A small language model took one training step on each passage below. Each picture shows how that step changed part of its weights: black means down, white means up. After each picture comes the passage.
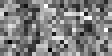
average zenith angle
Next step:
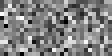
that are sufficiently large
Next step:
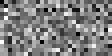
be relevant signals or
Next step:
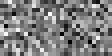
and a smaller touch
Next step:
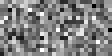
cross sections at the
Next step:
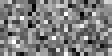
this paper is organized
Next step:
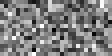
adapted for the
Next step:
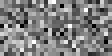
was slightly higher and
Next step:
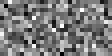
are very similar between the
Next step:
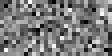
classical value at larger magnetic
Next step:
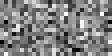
During the design process
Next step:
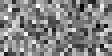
atrium and the left
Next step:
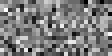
particularly in massive communication
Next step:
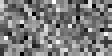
are presented in Table
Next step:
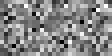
secret key.
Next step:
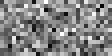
Body flesh
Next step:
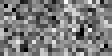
environment. We thank
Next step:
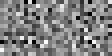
{author} {\bibfnamefont
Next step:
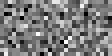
study area around Coos
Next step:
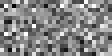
auf die
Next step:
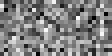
hat represents the estimated
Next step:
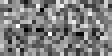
and independent. The
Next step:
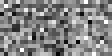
And Burden
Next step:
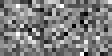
EoS where
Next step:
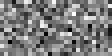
their property, which
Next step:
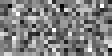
case, it may be
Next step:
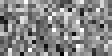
is the most common review
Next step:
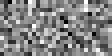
the multipole expansion
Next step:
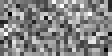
and patents and
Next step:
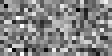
₂ O Ash
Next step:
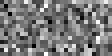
a mixture of low
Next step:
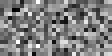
that the access to,
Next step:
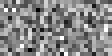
single quantum dot
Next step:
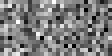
part of education.
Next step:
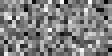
impact the compressive
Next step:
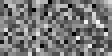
the world via its
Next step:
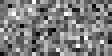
be characterized by corresponding
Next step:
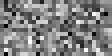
the 2D finite difference
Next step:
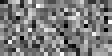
exploring against a
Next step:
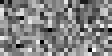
reader; for
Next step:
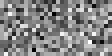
for other bee
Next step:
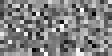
also denies Kant
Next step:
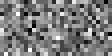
in Table VI,
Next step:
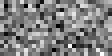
of the compounds
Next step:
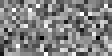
varieties. The
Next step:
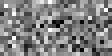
banks aim at
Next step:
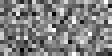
could occur, only one
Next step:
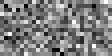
one of the standard solutions
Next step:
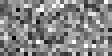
and 5 years, and
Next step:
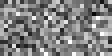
of physiological
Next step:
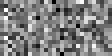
°C during the
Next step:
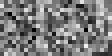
same procedure on both surface
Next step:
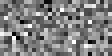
formulation, we make
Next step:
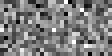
have the condition,
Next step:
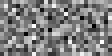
high blood pressure
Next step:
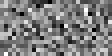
for $c$ are
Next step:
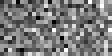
layer provides electrical
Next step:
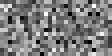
appropriate frequency which will give
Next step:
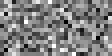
results. The perception
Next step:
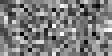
Sit Up
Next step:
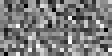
of the output state.
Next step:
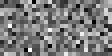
Another significant
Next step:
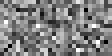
occurred in 26
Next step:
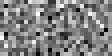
and a medium degree
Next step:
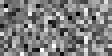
convention of the measured
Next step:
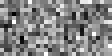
cases. \par It
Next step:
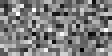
So, we can
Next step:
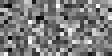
path with maintaining a
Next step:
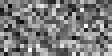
contribute to the process
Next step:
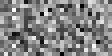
from the base
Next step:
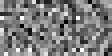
in more detail the scenario
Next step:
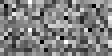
public users' knowledge about
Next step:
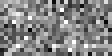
availability and quality,
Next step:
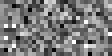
external validation, the
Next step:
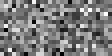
for describing the
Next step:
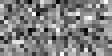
in polymeric
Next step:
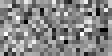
social innovation and
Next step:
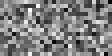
other messages
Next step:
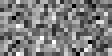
whose total area is equal
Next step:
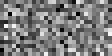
contents of industrial
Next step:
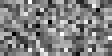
the next. For
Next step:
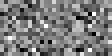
of 174 participants
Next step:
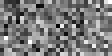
was used to assess the
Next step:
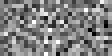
gram positive and rest
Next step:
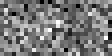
exponent of $\sim
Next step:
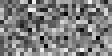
to videos.
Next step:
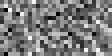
the CB of its
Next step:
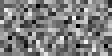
a helium
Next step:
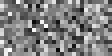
also seen in the
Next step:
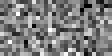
these, integrating
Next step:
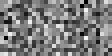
that those with an
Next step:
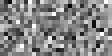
Please see detailed
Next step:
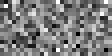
scaling behaviour of
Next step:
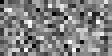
on certain mathematical
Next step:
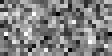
as inputs (the
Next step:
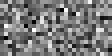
difference of the CC
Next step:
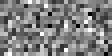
implementation is made available under
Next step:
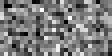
The latter introduces some
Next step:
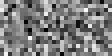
located in the
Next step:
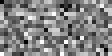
leader support teacher
